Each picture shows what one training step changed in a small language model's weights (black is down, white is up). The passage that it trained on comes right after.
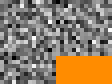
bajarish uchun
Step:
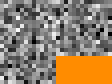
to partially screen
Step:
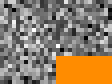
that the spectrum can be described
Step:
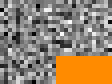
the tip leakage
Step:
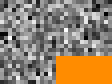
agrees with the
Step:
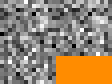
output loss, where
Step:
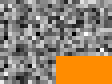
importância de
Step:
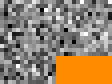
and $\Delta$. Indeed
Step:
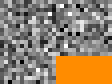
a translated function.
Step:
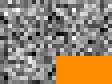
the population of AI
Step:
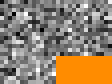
campanha de
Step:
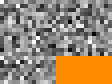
Methods relying
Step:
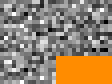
terus menerus
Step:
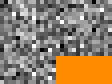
adjacency matrix of the
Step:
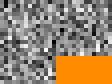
comes for free from the
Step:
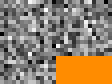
and it was there where he
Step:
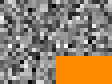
\mathcal{L} =
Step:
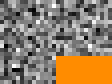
the effectiveness of
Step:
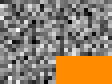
the Pirenne
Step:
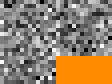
veya kaydı
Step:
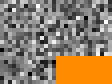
Minkowski spacetime
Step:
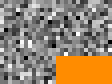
T* shown in Fig.
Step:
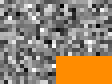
fix $\epsilon ,$ and
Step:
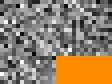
$s$, considerations are
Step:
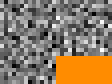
can be a bell or
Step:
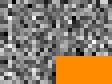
function with prescribed
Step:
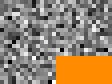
single-atom emission is
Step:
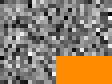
Актуальность и
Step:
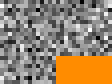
with a second target
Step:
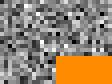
limiter. \item
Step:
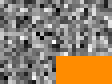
constant value when the scale factor
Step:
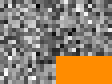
models of such period variations
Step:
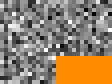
for an example of an
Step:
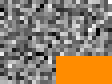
genus going to
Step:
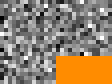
La investigación que
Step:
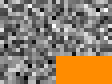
frequent cycles of
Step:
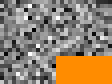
density profiles are
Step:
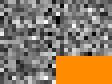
the combinatorial, topological
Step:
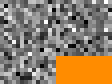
generated as an algebra by elements
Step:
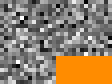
harmonic energy minimization
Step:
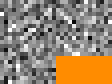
In the QED
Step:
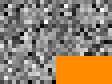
\text{ and }
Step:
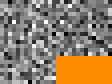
only if there exists a positive
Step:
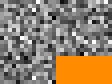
set \( U \subseteq X
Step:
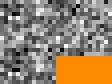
к ресурсу:
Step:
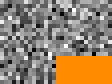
standard 2-complex
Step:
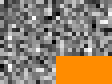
too small to account
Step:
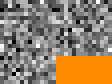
ghost lineage into
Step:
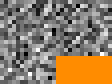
(but not maximally
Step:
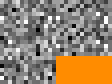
Coulomb interaction
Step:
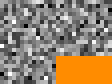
and tasks set by the
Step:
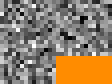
dark sectors can be
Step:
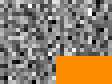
Note that the generic dimension
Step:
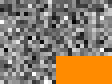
previous argument. Using
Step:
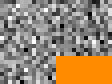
menos el 50 %
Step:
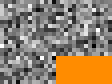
are constants and the
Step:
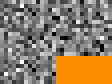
particular, its effect on the
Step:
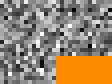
plasma - an
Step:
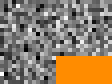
is following chain of
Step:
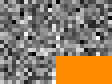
pendidikan yang
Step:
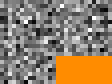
No hi ha cap
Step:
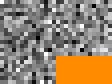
Cuts} &
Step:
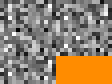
so as to obtain the following
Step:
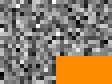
a delta function describing
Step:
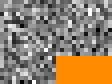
for transition probabilities
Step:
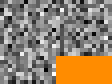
the titanate
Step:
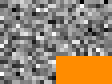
The completeness and
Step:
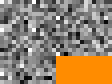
involutive birack
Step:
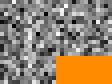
además de que
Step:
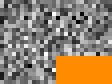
immediately notices that
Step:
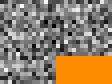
of New York -
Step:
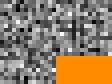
ishonchni ham
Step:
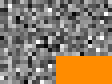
phase transitions,
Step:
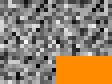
is necessary to present first
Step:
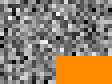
AOW en uit
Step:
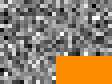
negativa de la
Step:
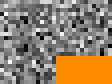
présenté par
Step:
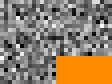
the decomposition directly in
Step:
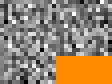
function of PDR for
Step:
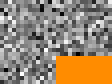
which is a concept from
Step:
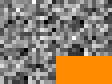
обильно в
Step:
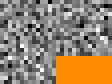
vertex is the {\em
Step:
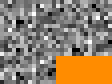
de dados utilizadas
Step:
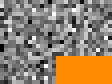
However, it is interesting
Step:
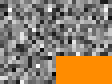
consistent with the finding
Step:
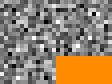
Avenue Wuchang
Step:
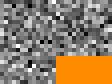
his etadi,
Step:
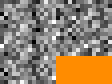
ansiosos e
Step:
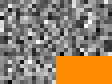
$c$ do not depend
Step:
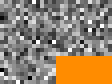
adaptive methods that
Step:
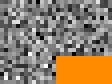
due to linearization, the
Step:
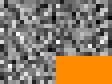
One can construct the
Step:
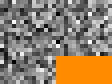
inversions. Our
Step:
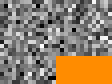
transporte e de
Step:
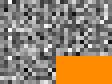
for more information on this
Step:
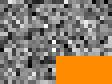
work was initiated.
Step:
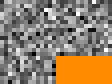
the exponential closure
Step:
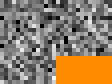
habilidades dos
